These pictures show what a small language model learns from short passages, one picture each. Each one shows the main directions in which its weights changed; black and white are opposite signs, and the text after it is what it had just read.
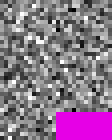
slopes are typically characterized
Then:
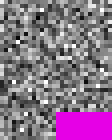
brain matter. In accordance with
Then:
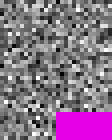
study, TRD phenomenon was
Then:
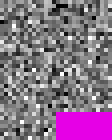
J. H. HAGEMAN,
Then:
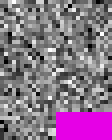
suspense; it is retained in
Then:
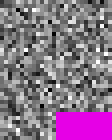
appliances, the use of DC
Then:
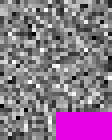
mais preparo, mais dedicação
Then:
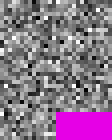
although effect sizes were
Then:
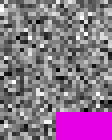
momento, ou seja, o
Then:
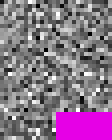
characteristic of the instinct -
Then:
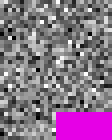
naming and word naming fluency
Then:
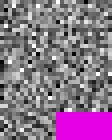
maxsus axborot bilan
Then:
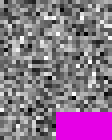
Interface: Create a React
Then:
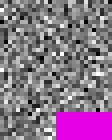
группе и группе
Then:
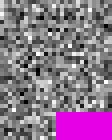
3.3 Bus The bus handles
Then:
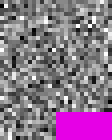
de bactérias (MDR),
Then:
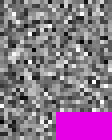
the areas that can quickly join
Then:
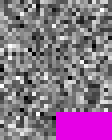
com uma nova matriz. De tal
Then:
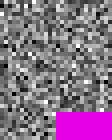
soni, uning xarakati,
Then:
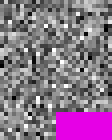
Bk 1.0 T “A” and Bk
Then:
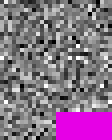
to'g'risida" gi
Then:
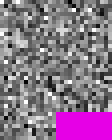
причину сделки. Банк
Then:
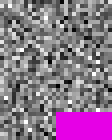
xarajatlar zarur, qaysilari
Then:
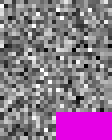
field. Therefore, it is valuable
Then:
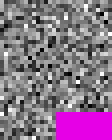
și Adrian T.
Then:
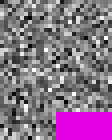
послуг. В державах
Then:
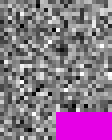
v sovremennoj organizacii
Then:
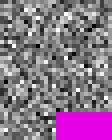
observation and informal interviews during specific
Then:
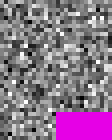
paper addresses that gap by
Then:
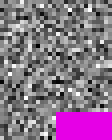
for extrusion screw design to
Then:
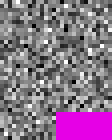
Таким образом,
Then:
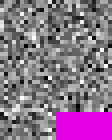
II (кундалик ҳаракат)
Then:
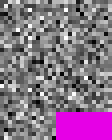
the philosophical inquiry by
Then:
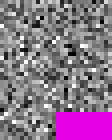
np \text{ 2,2 zijn;
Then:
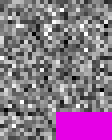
en el análisis de datos y la
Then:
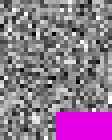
reduction of BOD and COD
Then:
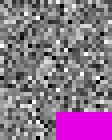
timsoli emas. U
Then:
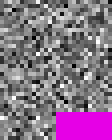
features each sprint. Moreover,
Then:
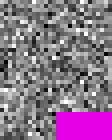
bacteremia and fungemia. They
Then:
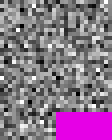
has responded to this need by implementing the
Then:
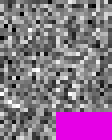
Sezer et al., 2011; Sur
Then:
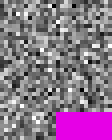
class is strictly unsuitable for
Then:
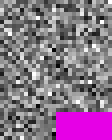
explained by the specific features of the
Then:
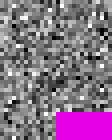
pudesse compreender as
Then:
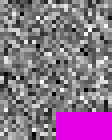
2023-yilda Ta'lim
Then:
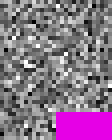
out educational and preventive work on information
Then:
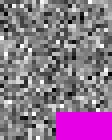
и стремлением их
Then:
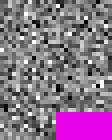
einer Parabraunerde
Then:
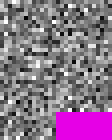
contexto brasileiro.
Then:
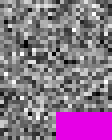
of education, science and culture of
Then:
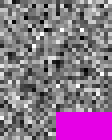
systems, which define large
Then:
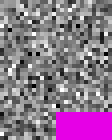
Resonant stubs are used instead
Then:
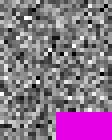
билан бевосита ўзаро
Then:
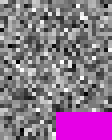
(услуг), или если
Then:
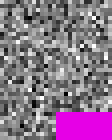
their project topic. Students then
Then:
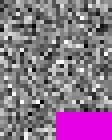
PALM-COEIN tasnifi
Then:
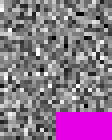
citizens to assert their rights over
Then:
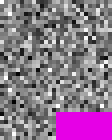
of trajectories is known as a
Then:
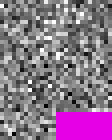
instrumento seja aplicado de
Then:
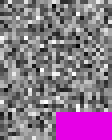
Batch correction Normalization by
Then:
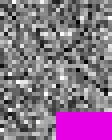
de control de la sexualidad y de las
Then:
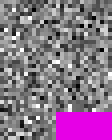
Agency. Retrieved from
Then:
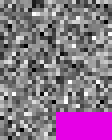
geht davon aus, dass sich
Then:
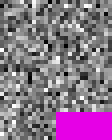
m⁻² s⁻¹), both locations
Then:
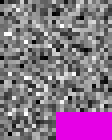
and renewal of the Romanian
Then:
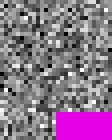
applications. The Chatbot could use
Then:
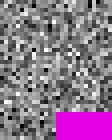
Action DoF Degree of
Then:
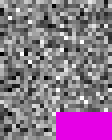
predict their future development and possible
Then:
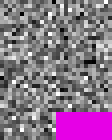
van het beleid; - c
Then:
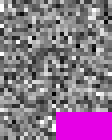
folder - Expected format:
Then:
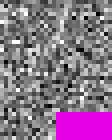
Efeitos da aromaterapia com
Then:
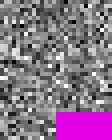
and their xylem composition
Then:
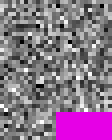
adsorbent can be used for soil
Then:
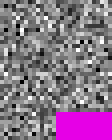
нашем исследовании
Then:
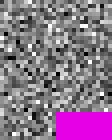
mágica que nos brinde una
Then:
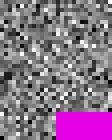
range of working pressures in order to
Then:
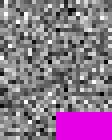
nazariy va metodologik asoslarini
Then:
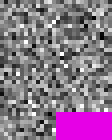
na Saúde. O principal
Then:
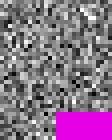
implementation has been suggested. The
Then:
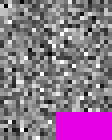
Brasil. e-mail:
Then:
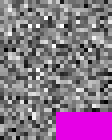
shartlarga muvofiq,
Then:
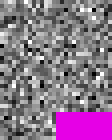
education, while 38.75% had
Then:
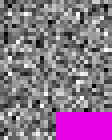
superior analizate au decis de sine
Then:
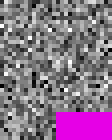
in Figure 9. Figure 8.
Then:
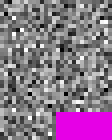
o'rinda auditor tomonidan
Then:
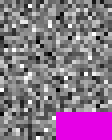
el límite clásico de la
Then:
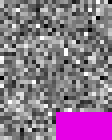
tolasi yumshoq va juda
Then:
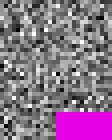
Step Five: Public vote
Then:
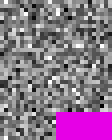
have also been established for the
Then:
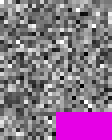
propietarios, en el cual
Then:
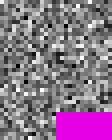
Multivariable I -function,
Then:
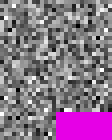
va mikroskopsiz yoki
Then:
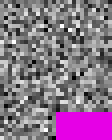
asosida tashkil etiladi: -
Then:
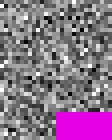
Почему, например
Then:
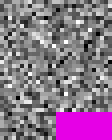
– Intermediate mesh
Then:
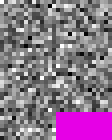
influence of temperature on the failure
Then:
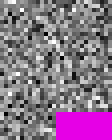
± 3 wt%. The material was tested
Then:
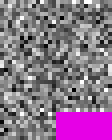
of this deliverable provides functional and
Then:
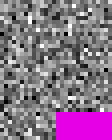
article.⁹ The widespread
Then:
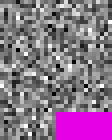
kind (LT-DVIE) with
